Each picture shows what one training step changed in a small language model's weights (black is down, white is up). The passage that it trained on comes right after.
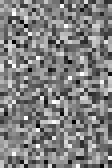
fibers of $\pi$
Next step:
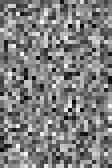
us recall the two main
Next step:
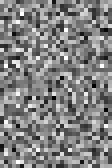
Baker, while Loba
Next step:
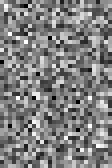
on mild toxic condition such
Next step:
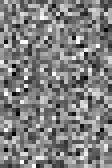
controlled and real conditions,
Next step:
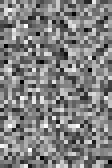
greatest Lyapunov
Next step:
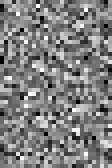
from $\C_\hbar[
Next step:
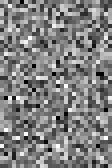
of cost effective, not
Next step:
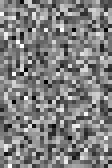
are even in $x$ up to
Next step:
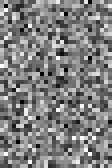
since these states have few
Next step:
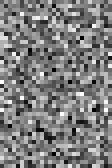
distance, the entire surface
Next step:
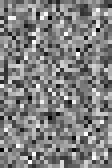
half carcasses which
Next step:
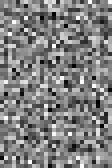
is easy to finish the
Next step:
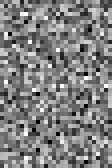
technique and the AMG
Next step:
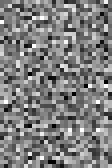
entries, the
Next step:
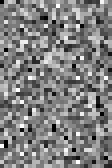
recent publication reassessed
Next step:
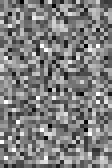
result of habitat, or the
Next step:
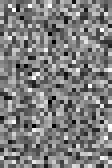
$\Jj$ be the
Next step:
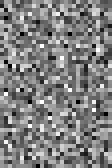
2. Certainly, the
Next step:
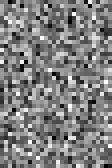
Dr. Hafsa
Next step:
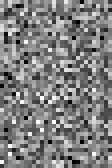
4 h. We caged
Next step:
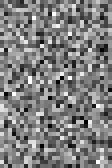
that of Topping [T,
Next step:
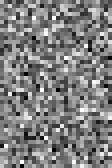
is connected), a mobile
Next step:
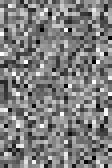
and the solution was treated with
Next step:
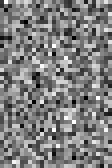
Chemistry Research
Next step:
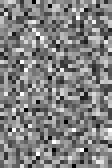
MCQ when reaching
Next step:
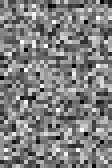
capacity, which in
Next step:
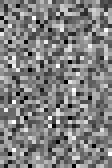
numbers of $k$
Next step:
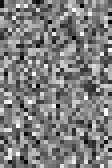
from the corpus.
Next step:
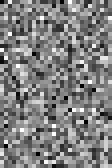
Belief that ability can
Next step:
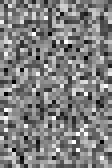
rotation. and 150% for
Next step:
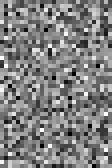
and \\ Slovak University
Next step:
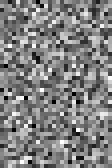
remains better in the
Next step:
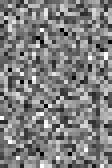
the well-known
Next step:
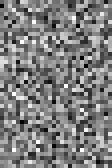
opposite side of
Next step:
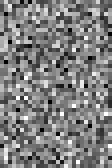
by attention and subjective
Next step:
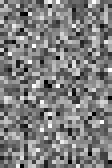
in $N$. Now
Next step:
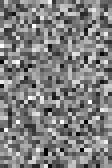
\phi^n} \ge
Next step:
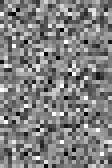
let $x\in A$, we
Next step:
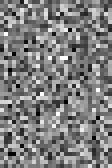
the inverse problem. In
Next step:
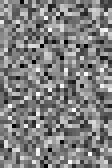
research has been done on the
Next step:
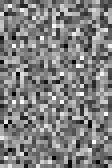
for a proof that the construction has
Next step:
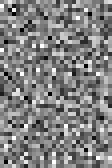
suitable tool for this
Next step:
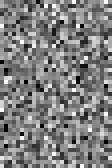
domains. Recently,
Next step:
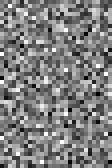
in the uniform operator
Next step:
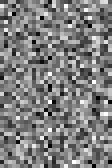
& 3 & \cdots & \cdots
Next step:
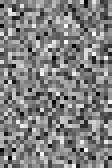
due to agglomeration
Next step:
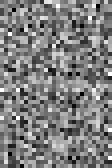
is called a measurement
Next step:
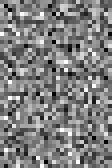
algorithm obtains the BTZ
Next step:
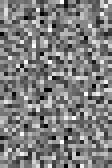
stillbirth or other
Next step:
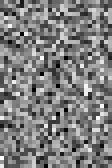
an algebraic variety over a field
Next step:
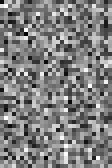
huge tropical
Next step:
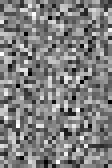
cobounded by the two boundary
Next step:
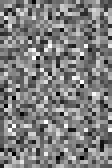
a seventh or second on the
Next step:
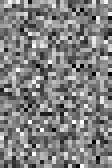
confined acoustic
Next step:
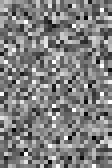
the models, with Claude
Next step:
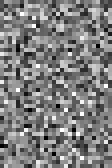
establishing the
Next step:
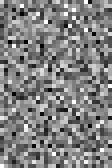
and (\ref{measl}).
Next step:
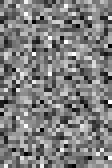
\cap \dots \cap
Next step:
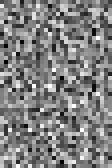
categories. A category
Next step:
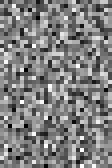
reordering the forms
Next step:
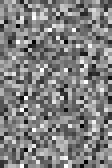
collected or generated during the
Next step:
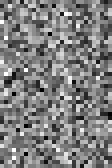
coordinates, the
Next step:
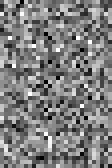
two vertices of degree
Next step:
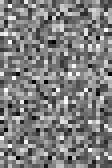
is the symmetric part of the
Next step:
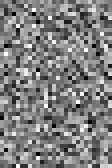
\in \Gamma} \vert
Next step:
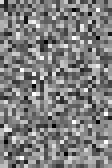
northwestern region
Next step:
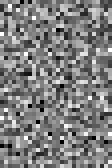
by 13 women
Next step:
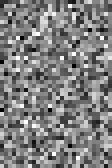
crops grown as
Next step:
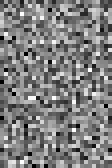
spaces by combining the
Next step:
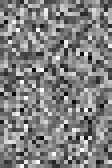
the steps executed during the
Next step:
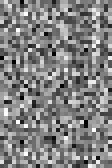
as Artificial
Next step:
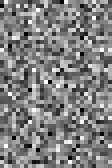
waypoint 45
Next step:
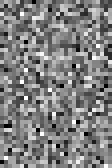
equal zero for some class
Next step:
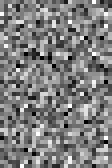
TVU, respectively while the
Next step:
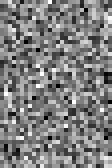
subgraph $G'
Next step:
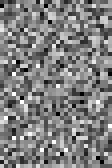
has $f\le 2$. Since
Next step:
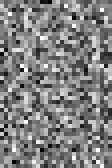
PhD Department of
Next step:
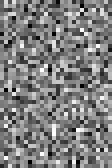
and the overestimation
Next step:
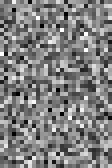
the infant years which would result
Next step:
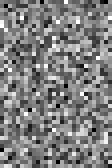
& Professionalism
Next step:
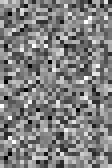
20 iterations. To
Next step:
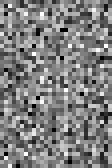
and genetic algorithms for
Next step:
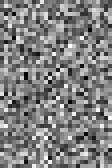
action given what others
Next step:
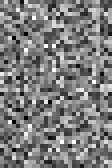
developments and products.
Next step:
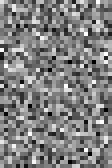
Part of speech
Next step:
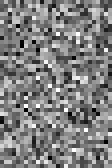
taken as a compromise.
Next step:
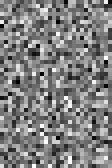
EU, and that global solutions
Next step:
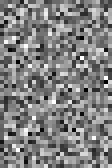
the first 48 hours
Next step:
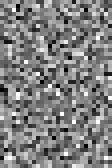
$p$ be a prime in
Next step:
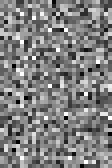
background information and the
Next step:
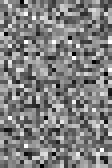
as $\epsilon$ increases.
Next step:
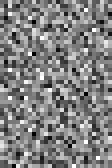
BAS Cr₂
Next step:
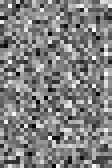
Hence, it follows from
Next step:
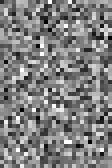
both psychosocial and
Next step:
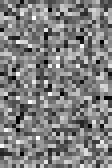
its rational points over number
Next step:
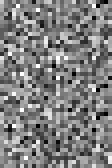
the right of shareholders
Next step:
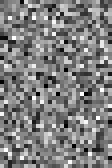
consumption across conditions.
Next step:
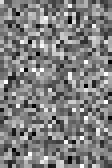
governments need indicators to
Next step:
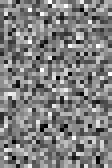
archive, alongside
